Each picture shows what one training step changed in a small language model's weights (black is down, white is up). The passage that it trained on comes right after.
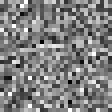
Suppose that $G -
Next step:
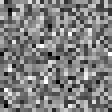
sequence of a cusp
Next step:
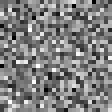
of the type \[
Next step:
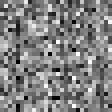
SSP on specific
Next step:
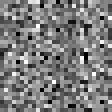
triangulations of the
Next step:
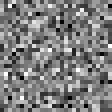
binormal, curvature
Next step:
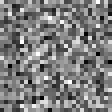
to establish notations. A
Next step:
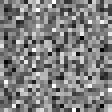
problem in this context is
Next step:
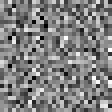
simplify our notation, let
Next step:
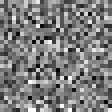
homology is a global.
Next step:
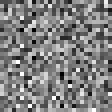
and $q\cap
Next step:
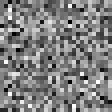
grows linearly with the
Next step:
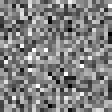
and differential games.
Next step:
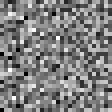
for all variations of
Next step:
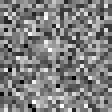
avoided in the
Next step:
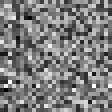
on the law of
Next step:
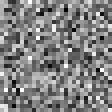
polynomial and state their basic
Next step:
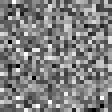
0$ by Lemma
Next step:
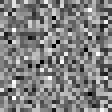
\downarrow 0}} }
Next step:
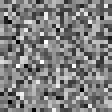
a separation of order
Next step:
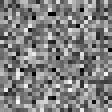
SNF over other
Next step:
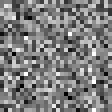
on $A$ with
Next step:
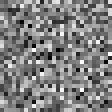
example of a graph in
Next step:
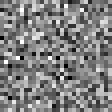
which excludes
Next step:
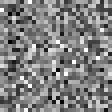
< k\leq
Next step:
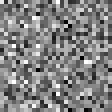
All geodesics will be
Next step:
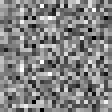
that here we use that
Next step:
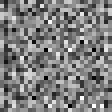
are not principal in
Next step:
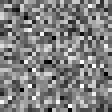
all states where the
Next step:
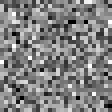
acting on D} allows
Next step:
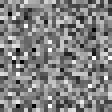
Hence, among the values
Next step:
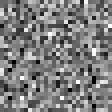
of exponent $n$.
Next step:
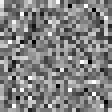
$\tau$ need not
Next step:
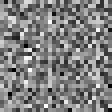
all our calculations are then
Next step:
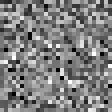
the map $f$
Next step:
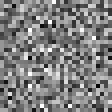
two nets and preserves
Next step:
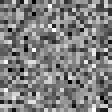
$L$ as
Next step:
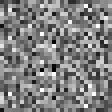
of graphs that we are
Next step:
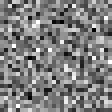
denotes the column border
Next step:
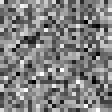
The classification result of
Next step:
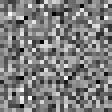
for a wide class of
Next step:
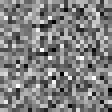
hand side depicts
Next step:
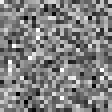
variable under the hypothesis that
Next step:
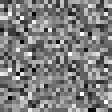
and $\phi$.
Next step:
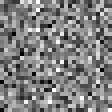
inverse limit maps of the
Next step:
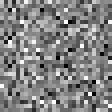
henceforth suppose that
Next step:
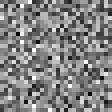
we will consider another
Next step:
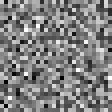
descend \`a
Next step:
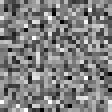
multigrid has to be
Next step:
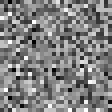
$\Delta$ and
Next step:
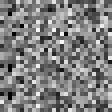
local third moments, by
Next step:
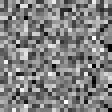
follows from the fact that
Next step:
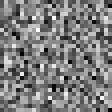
lattice-like structure.
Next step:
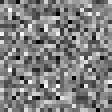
will abstain from
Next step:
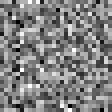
underlying punctured Riemann
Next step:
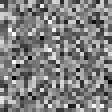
are presented in Section
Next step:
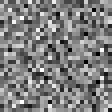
case, we get,
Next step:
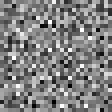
two colliding
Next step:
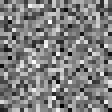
a point in the interval
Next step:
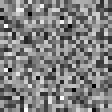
the word ``analytic'',
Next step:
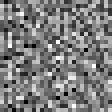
by default in
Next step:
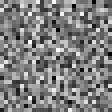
fundamental group of the space
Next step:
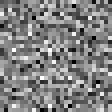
of the two types,
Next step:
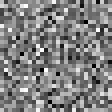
prove a global existence result
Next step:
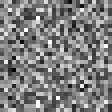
In particular, if
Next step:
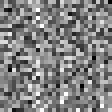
the separable convex optimization problem
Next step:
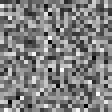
the MILP
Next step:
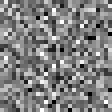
W) \in
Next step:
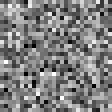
in the limit; that
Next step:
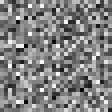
for some time around one
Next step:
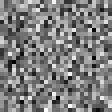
properties of the corresponding orthogonal
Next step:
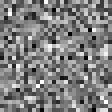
to $0$, which
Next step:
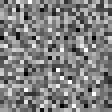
thus in ${{\mathscr
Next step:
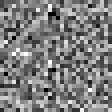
FK model has the
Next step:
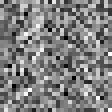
path encoding
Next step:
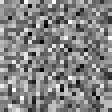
proof does not need the
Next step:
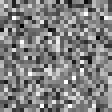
feed-forward nets
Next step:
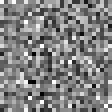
number of signatures reduces
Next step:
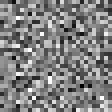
each time, the
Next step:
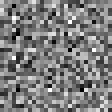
occur at time $
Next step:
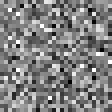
(2). Therefore
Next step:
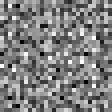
consists of the 11 abelian
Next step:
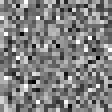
We show that these examples
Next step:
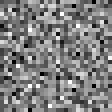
of the limits in \(
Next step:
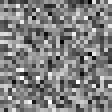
the first equation by
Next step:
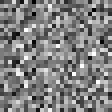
$t$, there is
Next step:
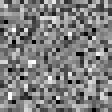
that $G$ is
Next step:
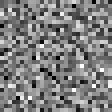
of the link prediction
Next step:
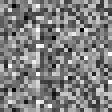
over nodes with maximal
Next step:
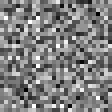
input data $(\FF,
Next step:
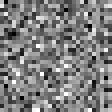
an abstract simplicial complex
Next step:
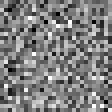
$N$ be two
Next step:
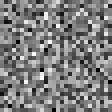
a vertex-weighted
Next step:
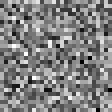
whereas if its value is
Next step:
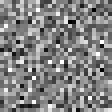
random invariant manifold reduction,
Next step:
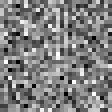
x$ as $n
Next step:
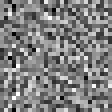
to the homogeneity
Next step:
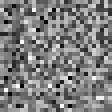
be excluded.
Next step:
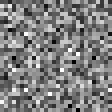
the Hamiltonian equations for the
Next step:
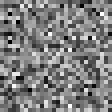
rate \\ \hline 0
